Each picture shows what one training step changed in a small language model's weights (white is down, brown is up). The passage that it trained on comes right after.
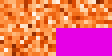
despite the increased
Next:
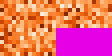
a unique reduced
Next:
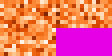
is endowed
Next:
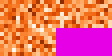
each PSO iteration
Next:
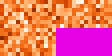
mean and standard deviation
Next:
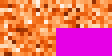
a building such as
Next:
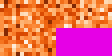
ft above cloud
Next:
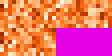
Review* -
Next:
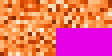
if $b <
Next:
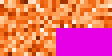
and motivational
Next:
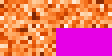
teachers and students
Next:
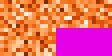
scientific truths
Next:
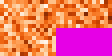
higher genus one to
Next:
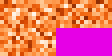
Due to its
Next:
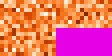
to help them
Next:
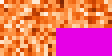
accessed on
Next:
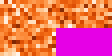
the first two cover
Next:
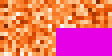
confirmed by
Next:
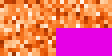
elements. \item
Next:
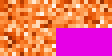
We start from the
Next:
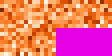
We may conclude by
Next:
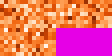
for bridge condition
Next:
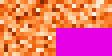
has provided the numerical
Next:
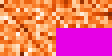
it to be
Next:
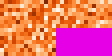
Together with
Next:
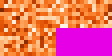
not enough, even
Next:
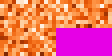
small and large organization
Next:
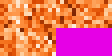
the catalyst
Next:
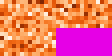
one-parameter quantum
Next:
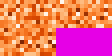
example to show that
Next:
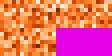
per line for a
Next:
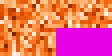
in the interior of
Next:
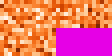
it as a tool
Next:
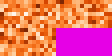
and so on.
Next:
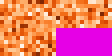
one can construct a
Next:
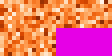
main body of
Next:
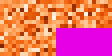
that in view of
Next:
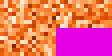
radiographic outcomes were
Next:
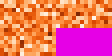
to find other benefits
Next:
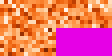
the output of the
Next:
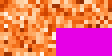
and enhanced mechanical
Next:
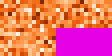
principle of operation and
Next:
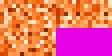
$r$ the
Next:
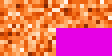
: The U.
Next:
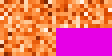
better validation accuracy
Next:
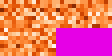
\nonumber \\ &
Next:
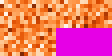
only if there exists
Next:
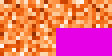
differentiable and we
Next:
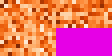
ideal for women.
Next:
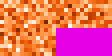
of the complement as
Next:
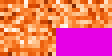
successfully raise
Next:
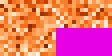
same paper,
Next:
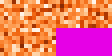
identify a reference
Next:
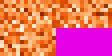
them to leave
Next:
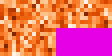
in the second integral
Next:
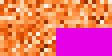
which can be seen
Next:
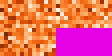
thus contributing to
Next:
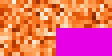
published research paper in
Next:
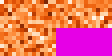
positive signs and five
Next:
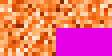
all HT steps
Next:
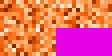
a finite elements
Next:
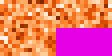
one can then construct
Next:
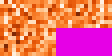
the influence of the
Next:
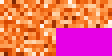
une fonction affine
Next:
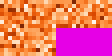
from such injection by
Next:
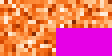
the ``full''
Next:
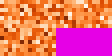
also referred to as
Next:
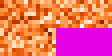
of) generic
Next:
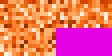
not working.
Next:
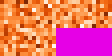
subtleties of
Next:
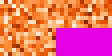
the upper box dimension
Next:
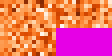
$f$ is
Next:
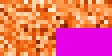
conjecture is out of
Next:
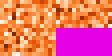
with the heart
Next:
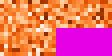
following formula \[
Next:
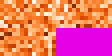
small businesses to
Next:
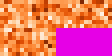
is essential for future
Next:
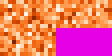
If we refer to
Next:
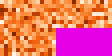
with the ability to
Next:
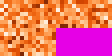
a squared
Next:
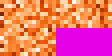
endpoint of the
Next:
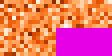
well as work of
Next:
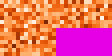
of view,
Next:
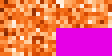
on a strongly
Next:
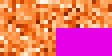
a value of
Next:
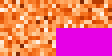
is proved.
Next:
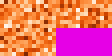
impact of a
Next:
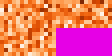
is challenging,
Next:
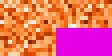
of the upper half
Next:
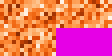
\Eproof So
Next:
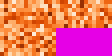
Find $ u
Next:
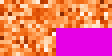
organic matter for both
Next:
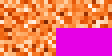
of wavelength
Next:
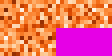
are also a complete
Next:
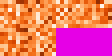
more and more
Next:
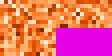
the provision of
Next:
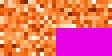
and two} We
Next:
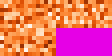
following result immediately.
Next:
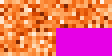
often used instead of
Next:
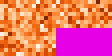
less so in the
